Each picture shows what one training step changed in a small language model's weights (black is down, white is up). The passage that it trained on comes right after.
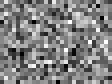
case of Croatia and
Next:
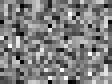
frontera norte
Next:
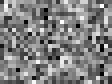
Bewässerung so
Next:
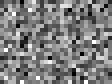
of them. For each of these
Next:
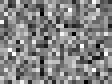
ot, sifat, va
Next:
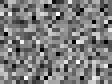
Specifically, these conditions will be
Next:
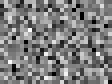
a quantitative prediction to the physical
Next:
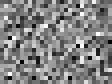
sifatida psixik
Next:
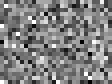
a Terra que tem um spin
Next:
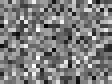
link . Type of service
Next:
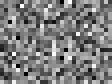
Thus, it achieves 4
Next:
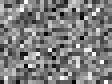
Society of Animal
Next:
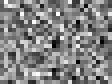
then our so-called
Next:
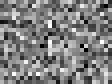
n = p + h is the
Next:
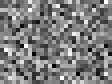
need to be taken into account.
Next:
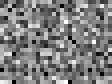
الأصلي في
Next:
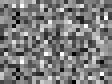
\end{equation} where
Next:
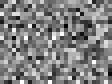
UV-Visible technique
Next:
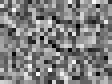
training data is anonymized
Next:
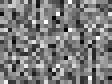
allows the definition to include all the
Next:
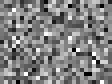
samples with a vapour pressure
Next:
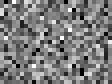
Test Equal variances assumed
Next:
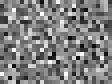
as a pulse of finite time
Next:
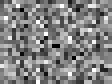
interposed between steel
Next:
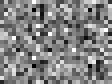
Laboratory, TA-53,
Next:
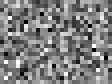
this field. In the early
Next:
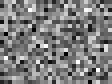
vector takes a more complicated
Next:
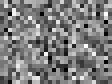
Sabella SAS,
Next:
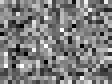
which case we expect the proper motion
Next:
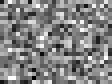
sistema contribuirá para
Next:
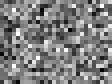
University of Nevada Press.
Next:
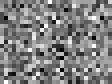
se realizó de acuerdo
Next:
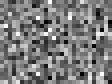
tengah sistem yang
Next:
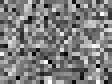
co-morbidity at
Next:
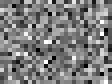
determine how strong the fits
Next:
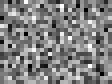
rejimida javob
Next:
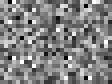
nitrogen doped diamond
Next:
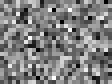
accessible. However, we were
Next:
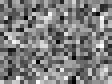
in these \Ha\ selected
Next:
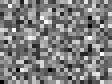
the sampling scheme can be found in
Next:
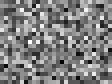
Whether an intervention is
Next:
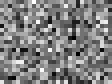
the error in that case was
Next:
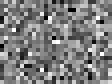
maximally entangled states are
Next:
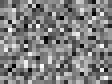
впливати на
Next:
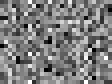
момента ухода из
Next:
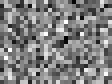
a essa transformação como a
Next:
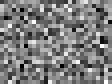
om hun aandelen
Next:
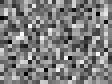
нашем пути,
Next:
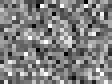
qubits on which a Bell
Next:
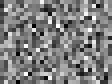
quantum variables, with controlled
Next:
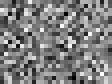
3). The age at which
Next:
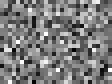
therapy (cyan
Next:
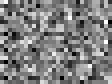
or growth factors support stem cell
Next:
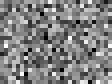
is an excellent internet
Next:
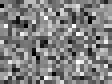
which are also dominated by the
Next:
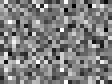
göre kamera
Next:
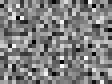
for the remainder of this section
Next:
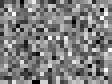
of a wavelength, which cannot be
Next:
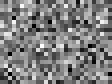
the ratio of the flux radiated
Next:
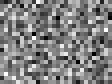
tayyorlash usullariga
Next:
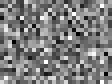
both the evaporator itself
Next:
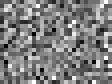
temperature BEC. Here, we
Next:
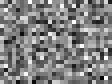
capability development and threat mitigation
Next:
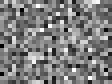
Copenhagen interpretation,
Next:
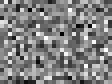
victim has the opportunity
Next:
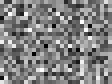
adaptive speech enhancement is
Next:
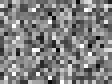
phenomenon of Coulomb
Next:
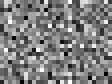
necessary to consider a method that can
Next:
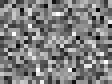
sites of death, disaster
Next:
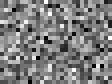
to the twelve linkage
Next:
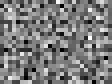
to weight $4$ no more
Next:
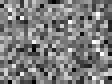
for jets reconstructed
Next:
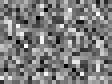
as \begin{eqnarray}
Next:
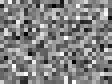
indicator than *VMS*
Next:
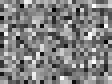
do Coordenador da
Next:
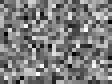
two normal metal leads, there is
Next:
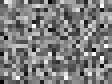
National Leader to build a
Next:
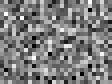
(no symmetry). Three selected
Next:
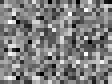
of anamnesis. On
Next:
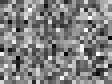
functions in electric power system operation.
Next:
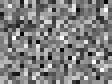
the hydrophobic drug.
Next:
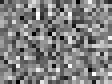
of A7 holds, the
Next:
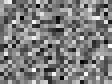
author once a few months have
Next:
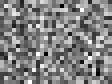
AC-DC transfer standards,
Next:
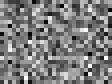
more complicated process that a
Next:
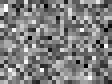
Tariximizda ham
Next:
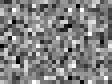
psico-emotivo e
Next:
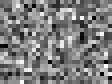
por ingresos fue
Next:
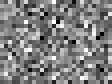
qo‘li ko‘ksida
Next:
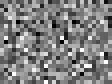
to simulate the movement of
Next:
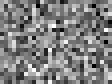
and vision-language
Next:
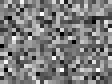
temps pour produire leurs
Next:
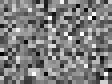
dat de effectiviteit van
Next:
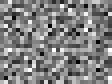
área suficiente para poder
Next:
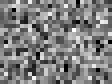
the information $\ik$ decreases
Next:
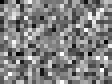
metrics. Second-level
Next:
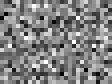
Conservation*. Oxford:
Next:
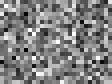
status q--h. & compare
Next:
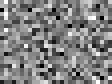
de univocitate.
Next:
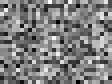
future GW experiments CE
